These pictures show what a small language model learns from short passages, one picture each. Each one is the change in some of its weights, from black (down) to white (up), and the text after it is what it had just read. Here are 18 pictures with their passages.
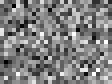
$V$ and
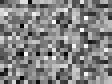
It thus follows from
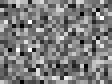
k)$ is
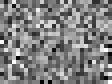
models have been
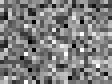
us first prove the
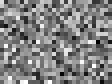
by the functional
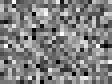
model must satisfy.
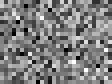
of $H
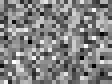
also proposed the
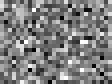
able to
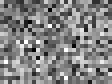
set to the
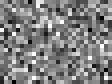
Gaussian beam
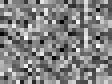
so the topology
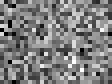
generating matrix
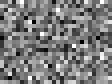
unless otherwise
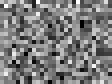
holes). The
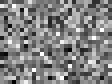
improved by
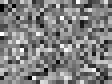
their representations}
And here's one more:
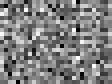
a flasque
